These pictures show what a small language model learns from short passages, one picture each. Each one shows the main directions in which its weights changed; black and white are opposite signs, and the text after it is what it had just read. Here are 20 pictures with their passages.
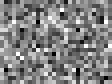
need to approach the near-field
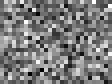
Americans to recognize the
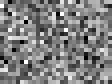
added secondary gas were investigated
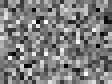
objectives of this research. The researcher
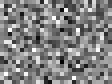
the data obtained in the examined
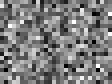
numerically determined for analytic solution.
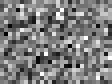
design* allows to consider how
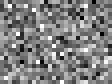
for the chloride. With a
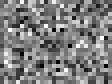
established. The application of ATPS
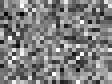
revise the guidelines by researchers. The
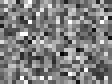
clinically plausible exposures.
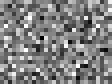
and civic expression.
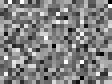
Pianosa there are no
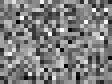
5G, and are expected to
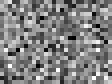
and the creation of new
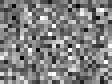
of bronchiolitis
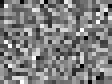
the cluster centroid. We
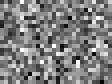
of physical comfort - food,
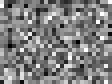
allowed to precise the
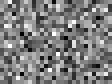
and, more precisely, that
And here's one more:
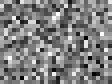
response to the growth and yield of
